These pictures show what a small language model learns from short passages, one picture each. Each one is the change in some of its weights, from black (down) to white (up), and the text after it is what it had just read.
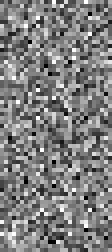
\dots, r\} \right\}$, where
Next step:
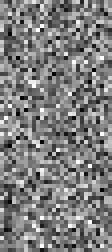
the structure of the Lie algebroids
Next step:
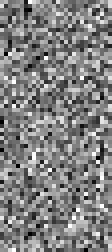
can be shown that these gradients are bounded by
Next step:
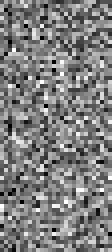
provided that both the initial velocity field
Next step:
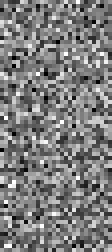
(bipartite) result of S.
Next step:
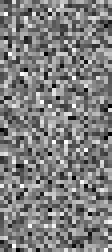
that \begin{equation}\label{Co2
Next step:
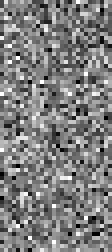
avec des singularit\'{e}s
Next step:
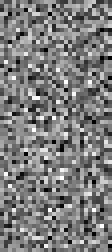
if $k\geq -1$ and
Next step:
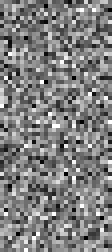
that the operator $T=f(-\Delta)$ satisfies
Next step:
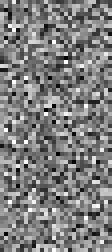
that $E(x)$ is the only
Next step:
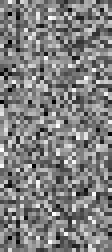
choose cycles $B_j$
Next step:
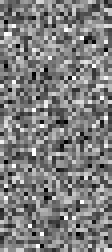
$i$ is arbitrary, \item If
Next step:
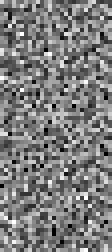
be useful later) shows that for
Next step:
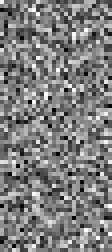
we have $0 < \gamma_0 =
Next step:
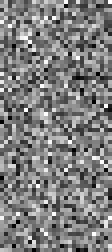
(Y \cap H) dH. \qquad
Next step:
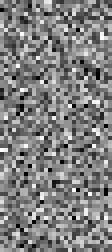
(cf. \cite{Wor}) it follows
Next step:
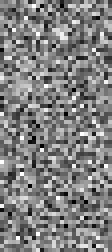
following, a partial derivative operator
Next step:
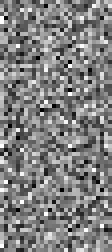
equimultiple blow-up sequences
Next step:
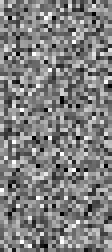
known as \textit{Variable
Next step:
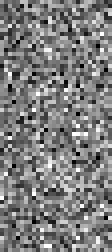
$\supp(\hat f) = X$, and a
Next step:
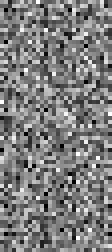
several variables ($d$ in our
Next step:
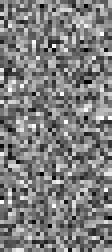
changes relating $K_1$ to each
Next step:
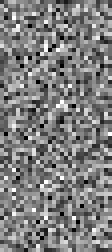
of $G$ lying closer to vertex
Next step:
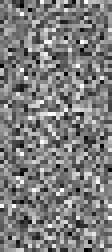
\section*{\centering{\sc 6.
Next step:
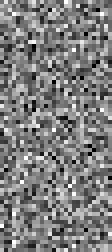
of which is originally due to
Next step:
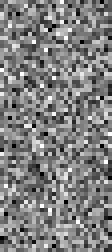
By an {\it element of} $A$, we mean
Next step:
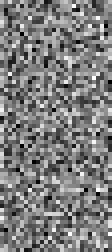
sense. In \cite{comparative},
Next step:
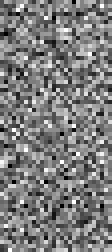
matrix or tensor product decompositions,
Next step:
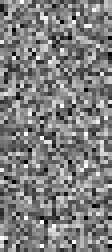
the $J$-Bessel function and the
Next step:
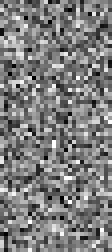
the proportion of vertices that have contracted the
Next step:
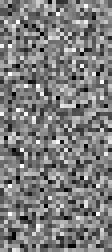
use an explicit scheme to discretize the
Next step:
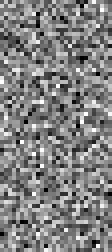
respectively). Continuing in this way we thus
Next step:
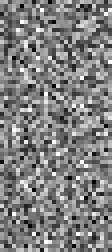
is violated, because of the
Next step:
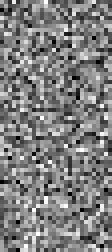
\, R(F)$. We call a linear bounded operator
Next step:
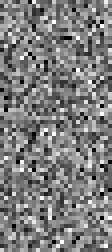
point for $\widetilde{n_{\tau}}$. We will
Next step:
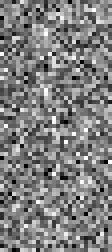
1}: 1. For the arbitrary real
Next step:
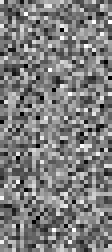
a subsequence, we may assume that the sequence
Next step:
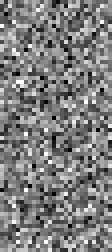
a_{26} = 0$ for simplicity
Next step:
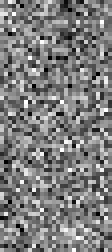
peculiarity of this property is
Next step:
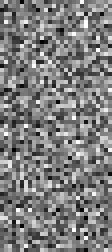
As an extension of our previous works, we
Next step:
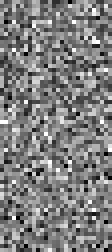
are parallel translates of the corresponding
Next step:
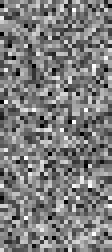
with $|\partial f|(x)<\gamma$,
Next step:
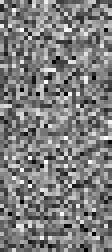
I\}$ is called a {\em strategy
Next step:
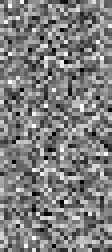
have sought to improve the
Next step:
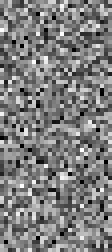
4, we must study for sufficiently small
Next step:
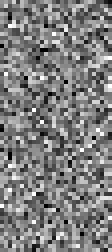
that $\kappa_a(s)\equiv\alpha$
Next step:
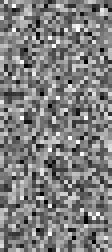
going in the circle (from
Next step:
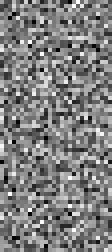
Figure 2 and Figure 3), at each
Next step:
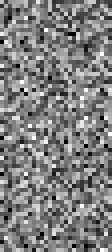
satisfies either $|x_1| \leq
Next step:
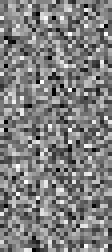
being the contracted selling price
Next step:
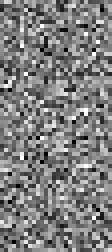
following theorems establishing connections between
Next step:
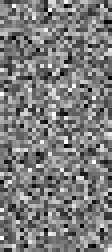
\end{eqnarray} where ${\cal K}^n$
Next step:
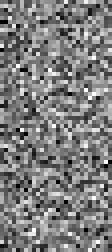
\leq \lambda$. Then there is a sequence
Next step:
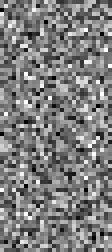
By hypothesis, we can find a
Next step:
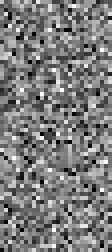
be identified with the sheaf of
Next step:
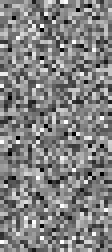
is a higher hypertorsion differential
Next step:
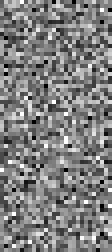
comparable to $\rho$ and with center
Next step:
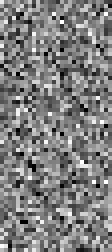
Paley-Wiener space
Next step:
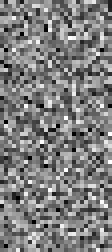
in $\PP^2$. It does not depend on
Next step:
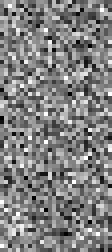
for useful advices. \vskip
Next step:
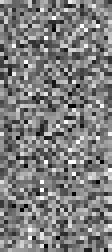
on n. Take $n \geq 8$
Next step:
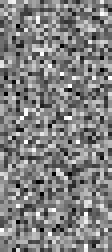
the corresponding right-momentum factors
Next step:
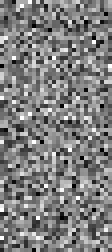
Tokyo stock market and
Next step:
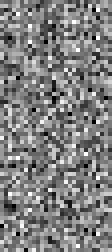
update law for its ability to
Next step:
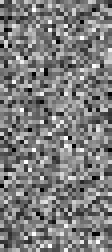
$x_j$ is not in the set
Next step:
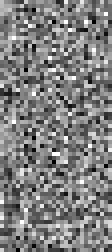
both local orientations agree with the same
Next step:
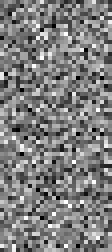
$y.s_i = 0$ for all
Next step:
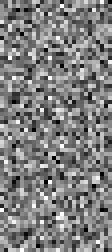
Thus, the assertion below follows from
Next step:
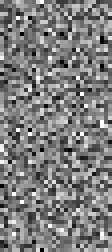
is bilinear and symmetric. It is
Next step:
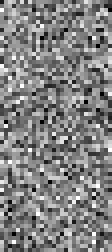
incident to $v = n - 1$
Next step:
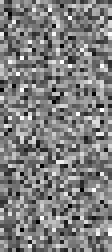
be satisfied in order to have stability
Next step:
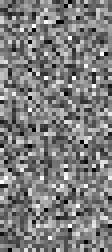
\endproclaim \par A distribution that satisfies the
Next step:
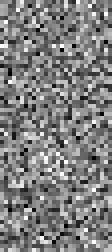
implies that the Gromov-Witten invariant which
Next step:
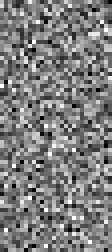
, any $n\in\dN^*$ and
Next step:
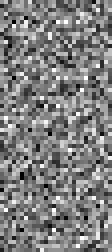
in general not connected, but the joint
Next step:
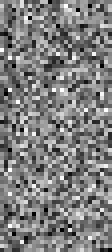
original dynamics is weakly
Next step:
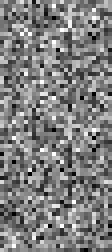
view the elements $\BB$ of
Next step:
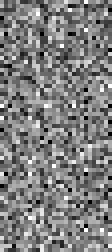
and \eqref{E1est}, we conclude
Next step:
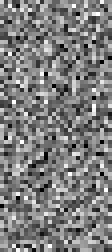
next proposition. As a result we obtain a
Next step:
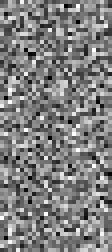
approaches lead to a fast method to solve
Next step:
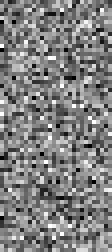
written $KAN$ then
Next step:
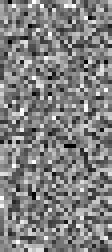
to show that the relevant operator is a
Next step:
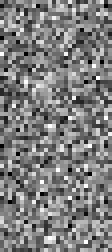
mean ``commutative ring with 1'').
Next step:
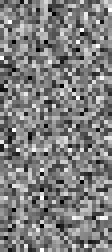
and hence, the tensor given in Example
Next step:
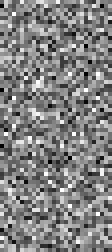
en un groupe r\'eductif
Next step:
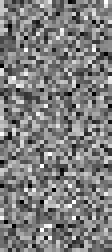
proof, $p_\delta a p_\beta =
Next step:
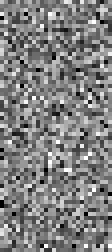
sense. \begin{lemma} Let
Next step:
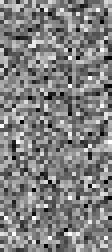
\alpha-Az & A \end{array}
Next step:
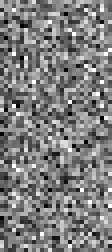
dealing with positive operators is closely related
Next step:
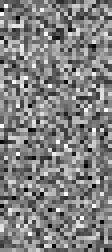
Since $x$ is regular there is a unique
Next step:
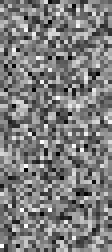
control on the proportion of nontrivial
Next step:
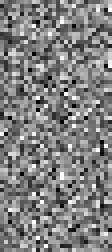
proved simultaneously by
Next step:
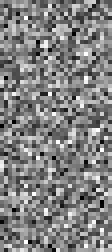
been called irreducible components and the partitioning
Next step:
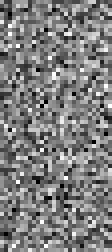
holds when the measure $\mu$ is assumed to be
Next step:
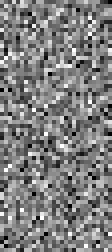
two points $p^-,p^+\in X$
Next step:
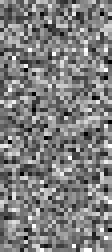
$P$, together with the relations
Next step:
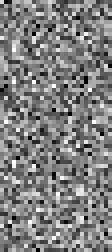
then interior of the Jordan curve
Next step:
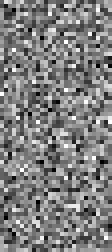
later proved to depend on an elliptic
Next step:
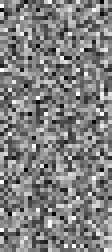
We will normally phrase our result in terms
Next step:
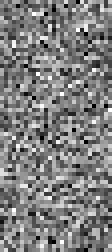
\emph{SRB}) if its
